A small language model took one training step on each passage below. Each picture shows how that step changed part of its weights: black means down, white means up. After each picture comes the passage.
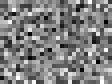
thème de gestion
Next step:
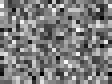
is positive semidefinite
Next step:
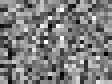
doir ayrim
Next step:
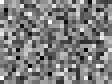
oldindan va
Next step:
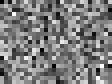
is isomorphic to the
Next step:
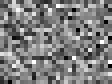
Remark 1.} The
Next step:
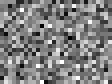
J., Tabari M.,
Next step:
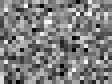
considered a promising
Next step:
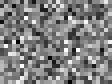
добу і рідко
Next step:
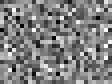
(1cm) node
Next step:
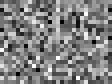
are no conflict of
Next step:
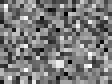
quasilinear ordinary
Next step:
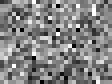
W \otimes 1,$ and
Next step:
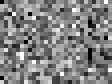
and $\omega_0 =
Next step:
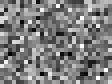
Video va audio
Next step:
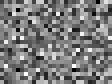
in this case the state process
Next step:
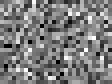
Snake Lemma, we
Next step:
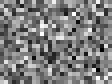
of the life of the
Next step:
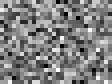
$\Gamma$ is not a constant
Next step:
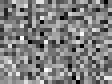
family includes
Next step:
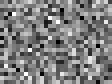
a positive integer $d$.
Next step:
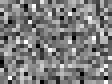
In other words, we
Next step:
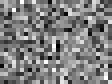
the full algebraic
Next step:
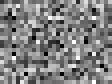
KPI de Custo
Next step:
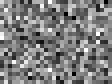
& Jimakir
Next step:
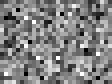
des technologies à
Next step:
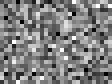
Step 1 - } The
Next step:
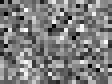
which can be identified as
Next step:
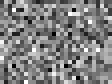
Statement (b),
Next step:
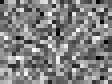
are not comparable.
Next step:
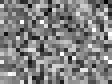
sachbezogen von
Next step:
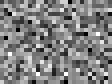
the equation is written in
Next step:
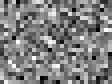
with nonlinear diffusion which
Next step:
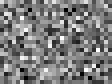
of $\sigma$ and the
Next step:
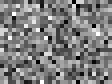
S. Cerrai and
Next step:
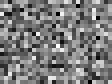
that case we need to
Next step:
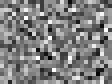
так и как
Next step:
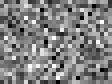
del Evangelio
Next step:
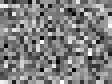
Maya Point de
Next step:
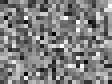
это свойство
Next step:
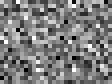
In fact, for $u$
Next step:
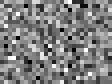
In dit artikel
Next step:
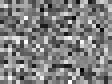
el grupo más
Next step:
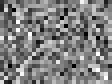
kind of scaling
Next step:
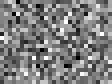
\ne 0$, the equations
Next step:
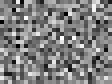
rule based on
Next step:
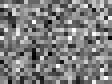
área construída
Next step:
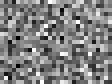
control), and the pair
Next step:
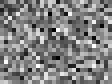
the issue of existence
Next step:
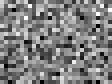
metod, interfaol
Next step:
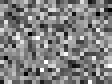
bounded holomorphic function
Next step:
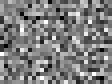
obedece solo a
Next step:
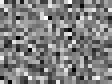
system around several
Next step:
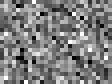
SkyMap Pro 7
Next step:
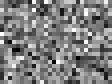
$nm$ equations to
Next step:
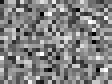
are not possible for a
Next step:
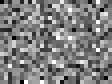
It is well-known
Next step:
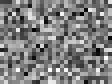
By $\mathbb{N}$ we
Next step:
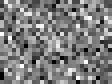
hyperbolic space is
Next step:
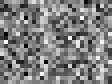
лісі нами
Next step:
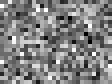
Die gelben
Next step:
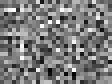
mismo actual
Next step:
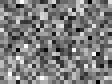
deb bilganlar.
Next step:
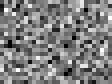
influencing their
